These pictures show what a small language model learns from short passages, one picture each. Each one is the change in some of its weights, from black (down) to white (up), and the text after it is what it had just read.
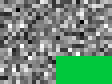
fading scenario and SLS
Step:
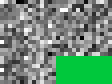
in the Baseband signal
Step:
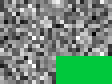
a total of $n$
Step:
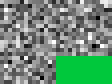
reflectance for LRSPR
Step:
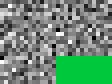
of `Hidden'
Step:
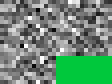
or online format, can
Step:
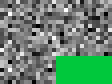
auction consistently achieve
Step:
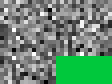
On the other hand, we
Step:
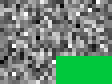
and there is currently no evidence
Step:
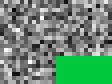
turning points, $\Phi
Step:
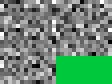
the path integral to an integral
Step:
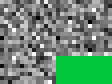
this work we study the
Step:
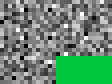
and exact BPS solitons
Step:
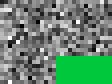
rotation in axisymmetric, relativistic
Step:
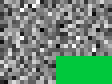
where \begin{align}
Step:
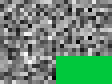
of the resonance frequency,
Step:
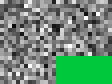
companion star. The
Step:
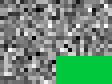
factor are all derived as functions
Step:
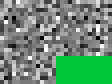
system. One example is the
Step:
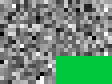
a time before computers were
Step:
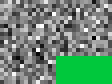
similar conclusion is reached from an
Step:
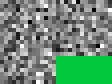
$(1)$ stands for
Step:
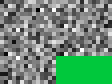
${\mathbf 1}$ is the
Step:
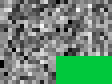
scaled by the ratio of
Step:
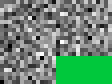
width is small enough or stable
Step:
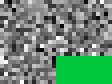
our model overestimates
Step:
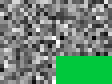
of note-level precision,
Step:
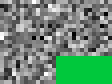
key and an account value.
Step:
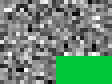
in a simulated BCI
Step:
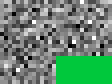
efficiency between sources in redshift bin
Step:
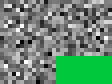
to conventional designs. To
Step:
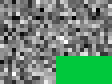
condensation (BEC)
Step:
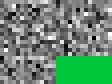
time is well defined, it
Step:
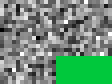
and $\gamma$ are defined
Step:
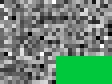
isotropic Bessel lattice.
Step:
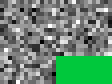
discussion, we have neglected
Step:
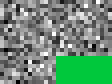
and $b\to
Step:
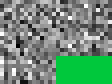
of Norway under
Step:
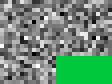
to train ContExt on
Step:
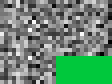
University of Science and Technology
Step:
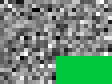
In the above expression we have
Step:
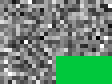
replicator equation. In
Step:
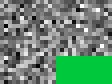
equations and the conservation laws
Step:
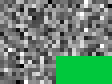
textures and their defect
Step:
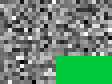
suffice to exclude
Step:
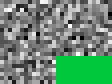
in the s=1
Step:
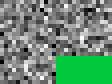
solutions. Because of the
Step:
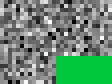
and correlation contributions to the
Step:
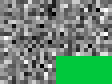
thought process. For
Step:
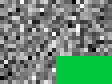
\tau_{\rm abs,
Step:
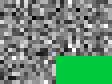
crystal which we observed belongs
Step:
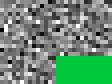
use linebreaks \\ within
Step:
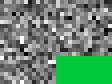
need new conversations and
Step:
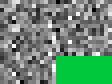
we will focus on the impact
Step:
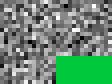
for the Superstring}}}
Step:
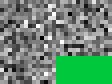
degrade the performance.
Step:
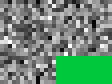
Wen-Hao and
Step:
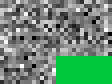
between thermally excited magnons
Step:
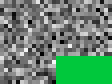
them to its checkers.
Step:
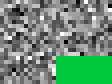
at position $\alpha$,
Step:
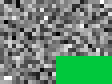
the forbidden lines,
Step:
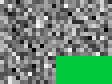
DR7 data on pairs with
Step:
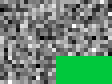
obtained the gaussian distribution of
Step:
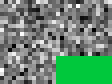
optional single-level expansion
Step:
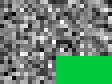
During training, the network
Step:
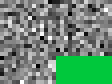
lines are less saturated.
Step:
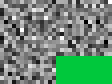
tidal deformabilities
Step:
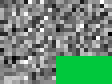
the electromagnetic and muonic
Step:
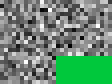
v)$ at the wave velocity
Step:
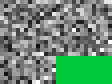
to the hardware of a
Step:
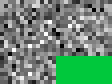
modes of star formation exist for
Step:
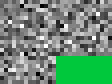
different LRs:
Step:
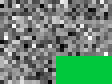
defining a floating reference
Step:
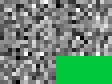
for the subsequent results in this
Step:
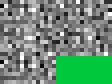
\end{figure} Since
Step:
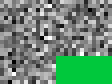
missing. For the remainder
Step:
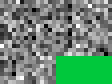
placing a charged particle detector
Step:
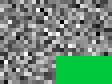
the residuals. At
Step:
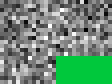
via Kalman filter and
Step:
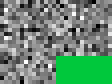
present a neural network based
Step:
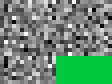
has proven to be one
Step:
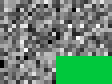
over the case of no
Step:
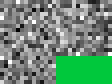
These properties make this method particularly
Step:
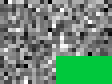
For the mathematical details, see
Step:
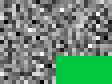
Ltd and is
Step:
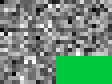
are dual to the gluon operator
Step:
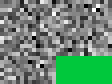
function in the bias window.
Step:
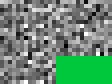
shown in the the Figure
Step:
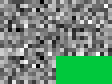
After the transformation the Hamiltonian takes
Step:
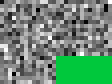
is possible to solve both the
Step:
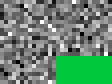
catching overloaded
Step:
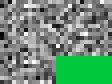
a given region of the
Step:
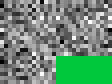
Furthermore, reconstruction results of average
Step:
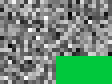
surfaces as extrema of the
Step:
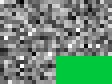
mechanically exfoliated
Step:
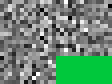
of universe. After using some
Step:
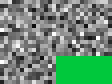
of an antikaon
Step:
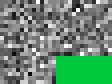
oscillations in the $\Delta
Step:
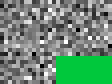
it has been developed specifically for
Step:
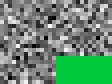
undertake a detailed study
